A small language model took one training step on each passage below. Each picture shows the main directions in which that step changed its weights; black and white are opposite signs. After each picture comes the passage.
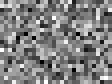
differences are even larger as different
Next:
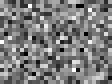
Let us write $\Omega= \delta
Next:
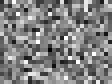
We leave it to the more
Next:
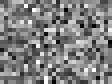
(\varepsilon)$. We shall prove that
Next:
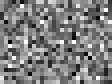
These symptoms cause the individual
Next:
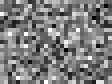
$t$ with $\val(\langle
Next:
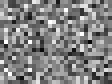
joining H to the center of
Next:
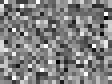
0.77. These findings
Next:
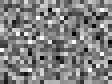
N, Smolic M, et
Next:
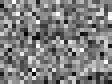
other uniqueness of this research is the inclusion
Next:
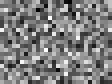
inequality follows from the assumption and the
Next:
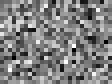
shift would not be sufficient to complete the
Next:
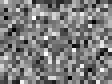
Both single and multiple fiber cruciform
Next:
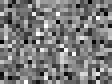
every $n\ge 1$, there
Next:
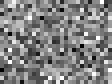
Define a map $f$ in
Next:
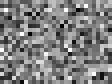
cost is \textit{projected
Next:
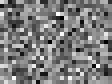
elements $r_1, \cdots
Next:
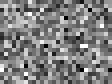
system and ancilla qubits,
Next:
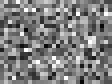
for providing quality services to the
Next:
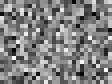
\hskip.15in $\square$
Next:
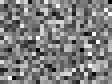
the same thermodynamic conditions. To
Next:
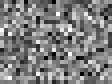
Critical review and proofreading
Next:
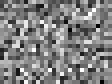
to errors in measuring the slope of the
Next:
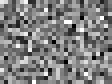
of all maternal deaths
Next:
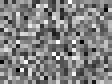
packet. We assume that the
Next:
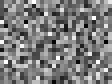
it represents. Ideally,
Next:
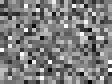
helium pycnometer
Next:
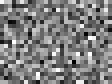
and all $r\geq
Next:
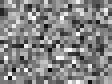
space $P(X) =
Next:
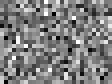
in brief the working principle involved, using
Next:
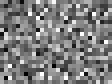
Q ratio. In this study using
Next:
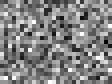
form (dotted line) and
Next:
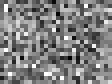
data flows for advertising and
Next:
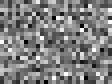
traditional **MED**iterranean
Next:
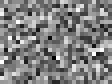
after September 2006. The
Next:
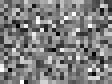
PAH luminosity and
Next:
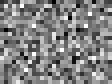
density and electric bias voltage) and relaxation
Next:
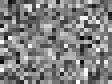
unique (up to translation) compact
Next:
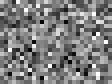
for a ``Set'', that is,
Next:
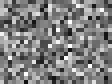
can be interpreted as follows: $\bar
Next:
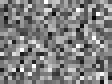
a high correlation between the predicted impact of
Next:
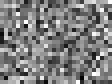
SR can be directly written as
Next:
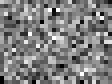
that stores the gas that has been
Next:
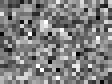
association between auditor tenure and
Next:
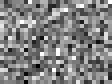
be expressed in terms of the generators of
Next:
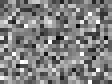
to accurately compute quantum mechanical properties.
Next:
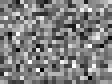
for removing the husk from
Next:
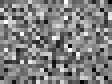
reflexive exploration of
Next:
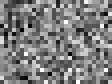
fibre flow, further investigations
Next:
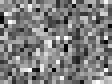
\eea %Here we used the fact
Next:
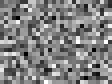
On the experimental side, besides the
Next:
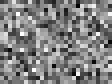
all cells contained in the box they bound
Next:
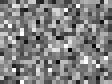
but at low flux densities,
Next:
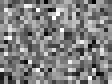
d+1$. To prove $B
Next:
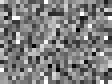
= the estimated percentage or prevalence
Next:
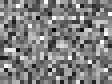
mechanism, Finland](#)
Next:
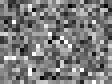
)$ with second fundamental form $\hat
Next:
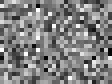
solution. \par In the general case
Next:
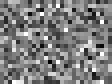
is known to be an important agent in
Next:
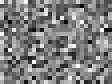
of states in the leads are no longer
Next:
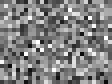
the claimed second inequality and the proof
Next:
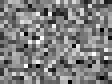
Inspired by the actuation
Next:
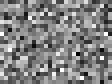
transporters of our remote
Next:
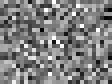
weak interacting nature of the system,
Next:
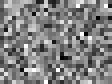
vertical pressure gradient $\partial p/\partial
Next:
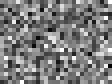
is shown as a dashed (solid)
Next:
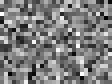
\ \min \set{
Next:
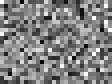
(Q) of the designed coupling
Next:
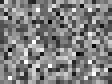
to achieve this aim, PEF
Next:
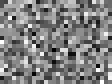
trivial on hyperbolic lengths of
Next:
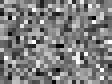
q \llbracket :=
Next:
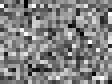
(\ref{amb1}). Observe
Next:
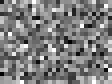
< \alpha < 1$ is a
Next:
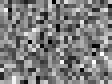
follows: \begin{eqnarray}
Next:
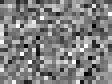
are loaded during clock cycle
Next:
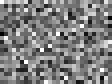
and the proposed tempering criteria using the
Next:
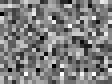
\hat{t} \smin
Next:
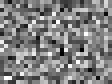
Tools were identified and selected for
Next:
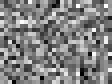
be the canonical projection. The curve
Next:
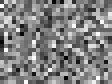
analyses reveal remarkable divergence between the within
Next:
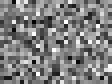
to include the dependence of temperature on
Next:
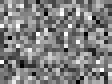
29 species of aquatic
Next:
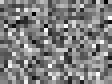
($12$ in a master's
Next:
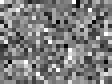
\end{equation} and
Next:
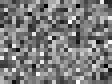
result is provided in the subsequent lemma,
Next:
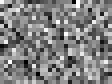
\end{equation} where
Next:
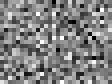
doublet. Through visual inspection
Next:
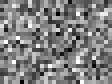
protein type, i.e., highly
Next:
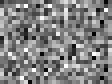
in Fig. 1 and 2. In
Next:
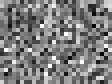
`spin' term that could stabilize
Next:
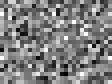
shown in Figure 5(b). For
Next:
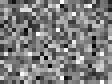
complicated. When the initial value of the
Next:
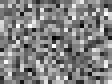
universe are most commonly found in groups
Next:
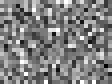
text and language of the message and
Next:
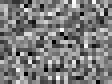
agreeably sorted out without legal
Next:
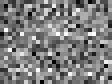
a locally isotropic exponential length space is a
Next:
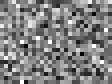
larger than zero, so by Proposition
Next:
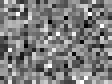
general de las aves fue
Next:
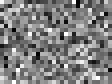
\end{equation}% applied to the
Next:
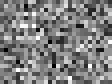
single dSC vortex.
